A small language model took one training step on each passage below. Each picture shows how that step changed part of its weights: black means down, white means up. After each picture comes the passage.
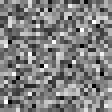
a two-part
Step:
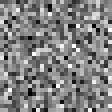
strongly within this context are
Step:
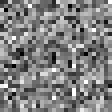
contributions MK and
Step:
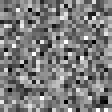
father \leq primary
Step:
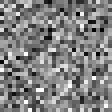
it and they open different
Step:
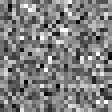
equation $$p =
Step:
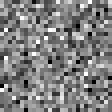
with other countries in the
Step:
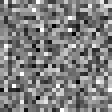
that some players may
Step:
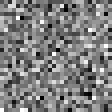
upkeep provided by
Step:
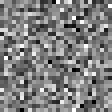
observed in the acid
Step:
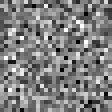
generated that lie between
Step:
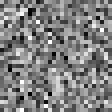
pushing up of
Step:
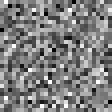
author: Anna
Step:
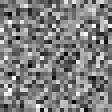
may be approximately averaged
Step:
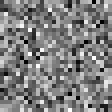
possible. Currently,
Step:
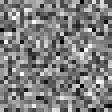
that the proposed design technique
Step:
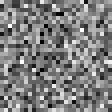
population growth (**Fig.
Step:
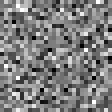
taken at the beginning and
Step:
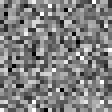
the S/R machine
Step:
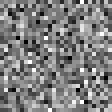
total energy parameter, it
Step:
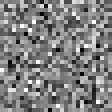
which mentions about
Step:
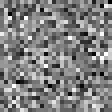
controlling the reaction time.
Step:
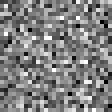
being infected. Another
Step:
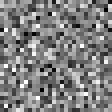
within a period of one
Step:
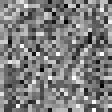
to measure whether a questionnaire
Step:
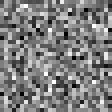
forming buds, and
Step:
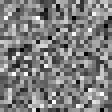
allow fish to move
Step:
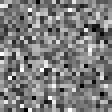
slightly oblique.
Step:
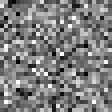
added powder assistance in
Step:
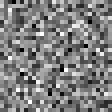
from NSRD was
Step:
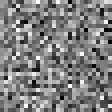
was isolated using TRI
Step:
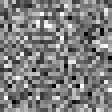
RBC and cancerous
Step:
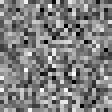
are described in the Figure
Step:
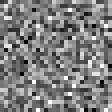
composition. According to the
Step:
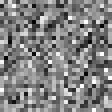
to the sky in
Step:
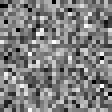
and antenna yellow.
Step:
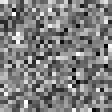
satunya secara
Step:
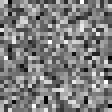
VLE as part of
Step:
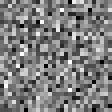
processes in the energy sector
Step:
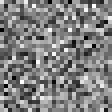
goals and target groups of
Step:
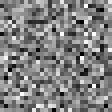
result from 0 to
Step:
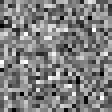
authors have cited additional
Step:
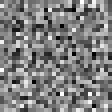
leader or the manager
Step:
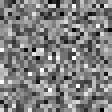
Dry Granulation
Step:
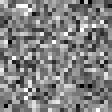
the water mass fraction analysis
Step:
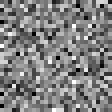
purchase at retail
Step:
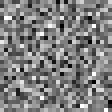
of updating the
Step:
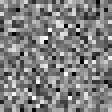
are taught by a
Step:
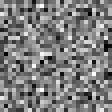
of the importance of
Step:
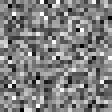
a great users'
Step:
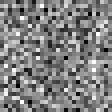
of state bodies, authorities
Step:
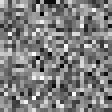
lattice isomorphic
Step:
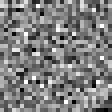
is dominated by
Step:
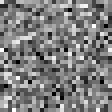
to survival and progress.
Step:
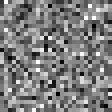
complex in coastal governance because
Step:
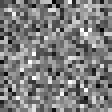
viscosity curves were
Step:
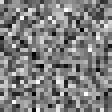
should: Know your
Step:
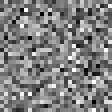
trust in the context of
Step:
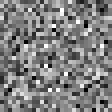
assessing cell-cell
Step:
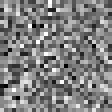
poor health-seeking
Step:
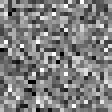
the Vienna 8
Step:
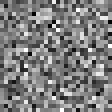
pop a cappella
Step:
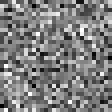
difference between the fresh and
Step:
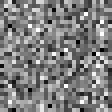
examination reforms under the
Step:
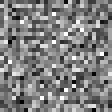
the Drinking Water
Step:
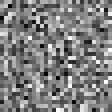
spaces”⁷. Since
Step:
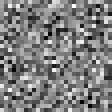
Health Care*,
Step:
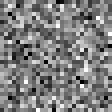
2). The communication between
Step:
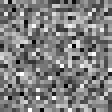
vote buying.
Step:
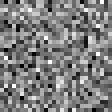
roof, originally
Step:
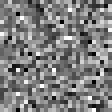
single stem. It
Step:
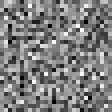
the further sliding of
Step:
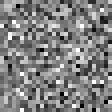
in processing the input data
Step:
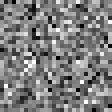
also widely prevalent in
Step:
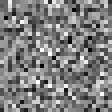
al* synthesized
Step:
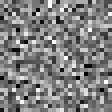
into latent space and
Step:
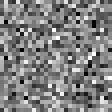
high in dry eye
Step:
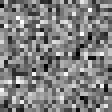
by promoting sustained,
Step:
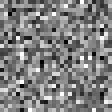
the growth of the economy
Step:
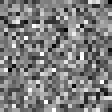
the impact falls on
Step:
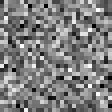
on the compressive strength
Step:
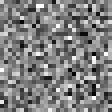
from their work.
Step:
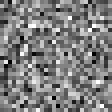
potent protective factor against
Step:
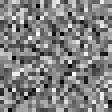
epigenetic changes
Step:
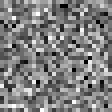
obtained to calculate the uncertainty
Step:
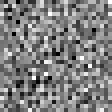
of God" and
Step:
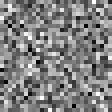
varieties of rice types
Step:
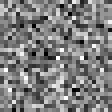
higher than 90%
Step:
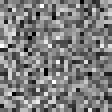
still smell of
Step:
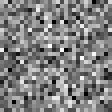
T times sampling for each
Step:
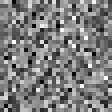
constructivist strategies based
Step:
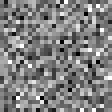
show that women who enter
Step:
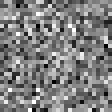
not be completely denied
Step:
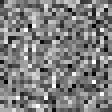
management have a strong direct
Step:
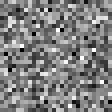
the two-stage
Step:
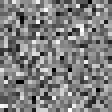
segmentation of images with
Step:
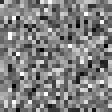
by adding other relevant data
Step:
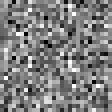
when saliva production
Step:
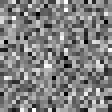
TwinCubator was
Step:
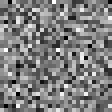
lowest concentration which did not
